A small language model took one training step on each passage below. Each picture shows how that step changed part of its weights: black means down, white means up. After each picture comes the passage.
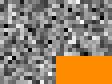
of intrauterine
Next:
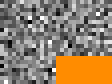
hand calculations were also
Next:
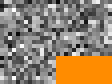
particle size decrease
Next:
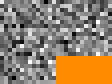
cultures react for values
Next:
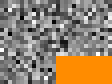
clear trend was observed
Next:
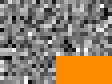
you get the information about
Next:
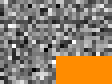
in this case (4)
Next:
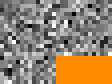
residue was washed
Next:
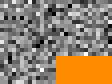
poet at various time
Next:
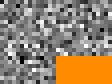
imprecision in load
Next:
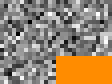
attacked IoT
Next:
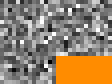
species richness,
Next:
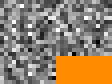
from a comprehensive
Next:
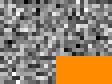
Event Driven
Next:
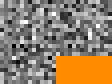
as the sum of the
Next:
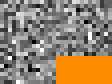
that in the case of
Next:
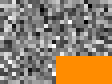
and currency relations
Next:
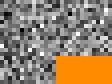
is identified as a
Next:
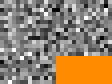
Yes - a big
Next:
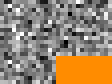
Customer service
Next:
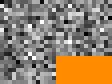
increases salary from
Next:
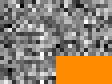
are targets of systems
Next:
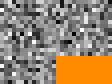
ending of *And
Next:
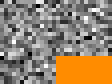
of domestic labor
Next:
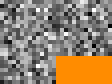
level of uAAA
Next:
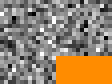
section, we mainly
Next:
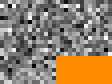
reduction wave in
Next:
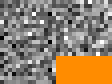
However, subsequent
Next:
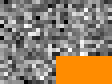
be more difficult than
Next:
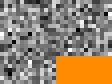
soluble in water and
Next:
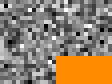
amount of dye
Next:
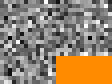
interest payments will be
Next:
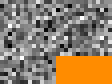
radiative skin temperature
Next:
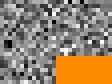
random sample of
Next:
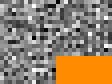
of the journal impact
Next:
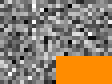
For the first time, the
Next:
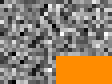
between different stakeholders
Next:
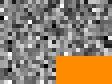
information, see:
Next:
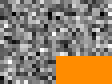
and were cured for
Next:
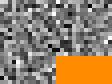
R -module
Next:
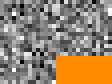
their home devices
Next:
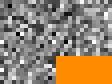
In this study, a
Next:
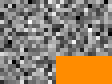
Moreover, the
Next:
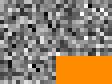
(Aprilia &
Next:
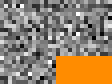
owned the legal
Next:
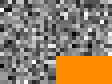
the control of Network
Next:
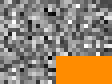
from a single lab
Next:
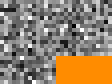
TX and RX
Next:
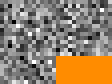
plot metal detector
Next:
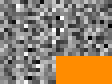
off u:m
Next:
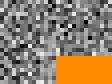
2: Pre test result
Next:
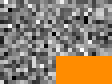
acids and the change in
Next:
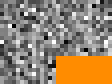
on the data. In this
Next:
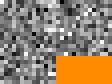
the mangroves and
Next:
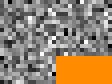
structure consisted of
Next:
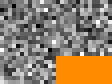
precision (relative
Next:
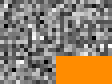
that the most optimized
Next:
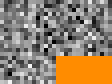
who took up the
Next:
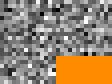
tracking techniques are
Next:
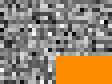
al [16] stated
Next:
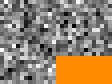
Increasing in
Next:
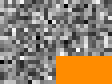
care in Russia
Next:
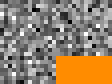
study utilized a
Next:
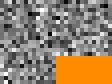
experience of the world based on
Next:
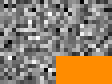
Abstract: The
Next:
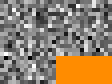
or avoid them,
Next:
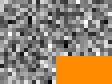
problems can be generalized
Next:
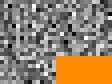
for A.I. in
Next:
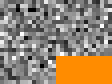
implication stated by
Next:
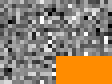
casings increase design
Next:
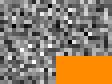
measures. The first
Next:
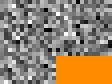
uncommon species,
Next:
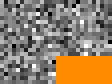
not only the employed
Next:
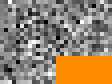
indices only serves as
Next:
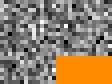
different for the NH and
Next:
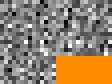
reaches its optimal
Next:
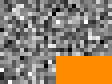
the data to avoid the
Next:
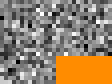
'similarity of
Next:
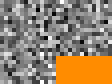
positive findings) and to
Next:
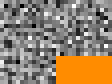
food safety
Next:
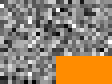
on Design of
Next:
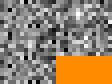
be entirely
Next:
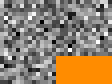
rate on the concentrations of
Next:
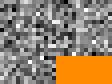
the bioactive
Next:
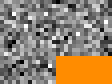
heart failure,
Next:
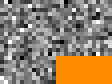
is proposed by utilization
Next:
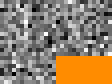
want to get good
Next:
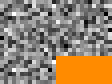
room temperature. Single
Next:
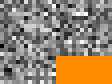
sources which becomes
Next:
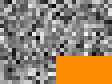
only interoperate with
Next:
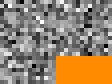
having negative perception
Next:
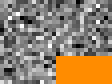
architecture of
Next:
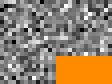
seizing private
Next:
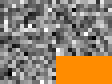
technology are complementary
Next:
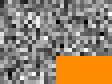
wells Total area
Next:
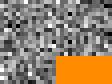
and skills from the
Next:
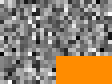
but may venture out
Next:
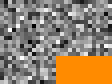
a window of time
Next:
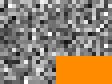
these groups is essential
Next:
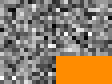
the difficulties of
